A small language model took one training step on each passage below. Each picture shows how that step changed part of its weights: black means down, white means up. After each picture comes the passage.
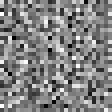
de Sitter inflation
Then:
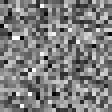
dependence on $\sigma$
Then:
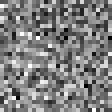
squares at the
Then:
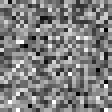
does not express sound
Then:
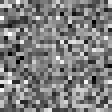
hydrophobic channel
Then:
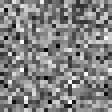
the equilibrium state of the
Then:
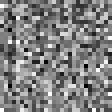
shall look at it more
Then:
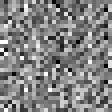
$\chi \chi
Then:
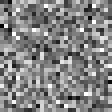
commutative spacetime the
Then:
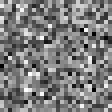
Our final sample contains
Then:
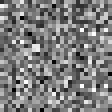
satellites may present an
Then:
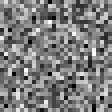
for simulated collisions of
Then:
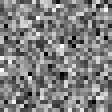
ANR national research
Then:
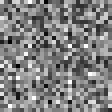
that this indicates that the
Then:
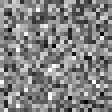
at a given momentum always
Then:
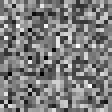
first detection. These values
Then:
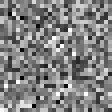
makes a transition to a
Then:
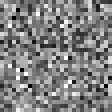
are random field and those
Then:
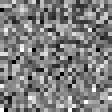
data to investigate the influence
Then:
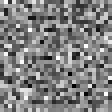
in the model based on
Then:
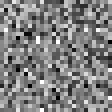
the second lepton and
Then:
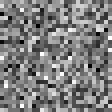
likely to be at high
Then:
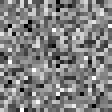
Energy ($ev$)}
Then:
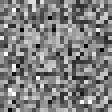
of the $Q$
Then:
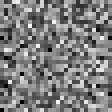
a complementary component is
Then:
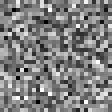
any other structure that is
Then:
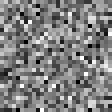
than our results. This
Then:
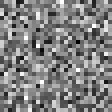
4. Department of
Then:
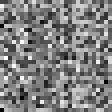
cases there will be an
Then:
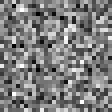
use of these distorted
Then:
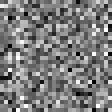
experience profound inner
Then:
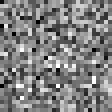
axis polar angle fixed to
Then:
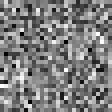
and Astroparticle
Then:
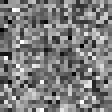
matrix element in the
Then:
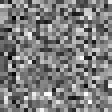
fragmentation length much
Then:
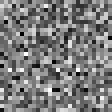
sources of surface gravity data
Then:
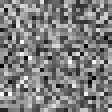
the node model where the
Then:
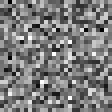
can only be attributed
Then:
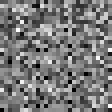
value of the latter scattering
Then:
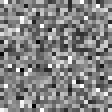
identical to those in
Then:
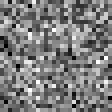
is the longitudinal distance between
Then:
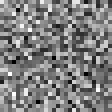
principle, this method yields
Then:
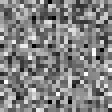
for the calculation of the
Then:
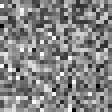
strong connection to the physics
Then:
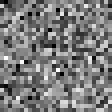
for volumetric and
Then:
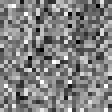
1$) which are,
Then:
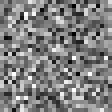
last remnant of
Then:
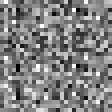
increases, and the
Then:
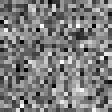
from doubly-
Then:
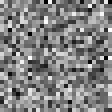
is worth notice that the
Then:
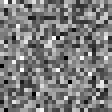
in a triangular
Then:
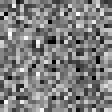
5. While training measurements
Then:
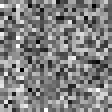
strictly convex support
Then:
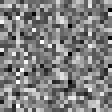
diamond indicates the
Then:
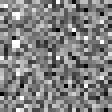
We retrieve
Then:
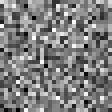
further ascertains
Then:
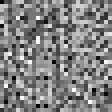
superconductors and various magnetic
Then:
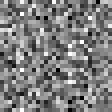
Cowley et
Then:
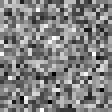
at a temperature of
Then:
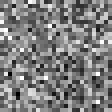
setting when the identified
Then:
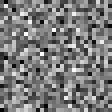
slice planes,
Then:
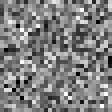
standard testings.}
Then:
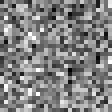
authors for the page
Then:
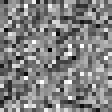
$\omega$ is set
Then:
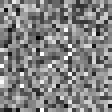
the particle. This implies
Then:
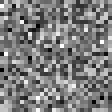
accurately are very large.
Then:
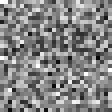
effective in reducing the neutron
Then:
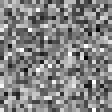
at the present stage.
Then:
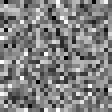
challenges (Fig.
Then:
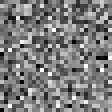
mean escape velocity
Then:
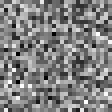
the lateral imaging
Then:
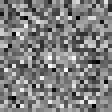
experiences are added
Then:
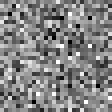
include the bison
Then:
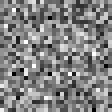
of the mode of
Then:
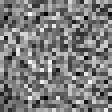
the same number of energy
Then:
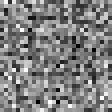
in the solar system,
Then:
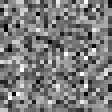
neuroscience literature
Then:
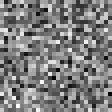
nonlinearity in the
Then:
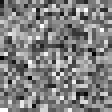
attached to the
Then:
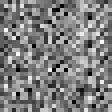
and ``2-loop
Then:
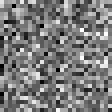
proposed technique utilizes
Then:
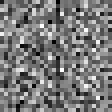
harmonics. Given
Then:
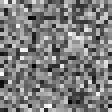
in part by NSF
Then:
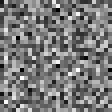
and processed by the
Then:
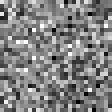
\phi $. From the
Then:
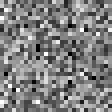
Region with Multiple
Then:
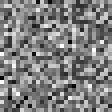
withdraw at any time
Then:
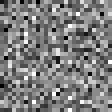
$\sim const$ --
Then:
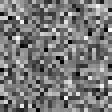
most likely give rise to
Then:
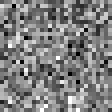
observations of PWNe
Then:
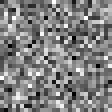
dramatic consequence:
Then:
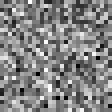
model, studying the propagation
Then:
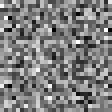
prover constructs
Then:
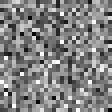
time. Finally,
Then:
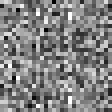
both the moss and
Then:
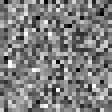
$\alpha$ as a
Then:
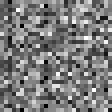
behaviour differs qualitatively
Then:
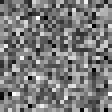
core holes is performed using
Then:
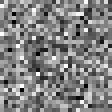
closed flexible polymer
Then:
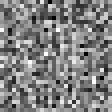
for the lowest energy resulting
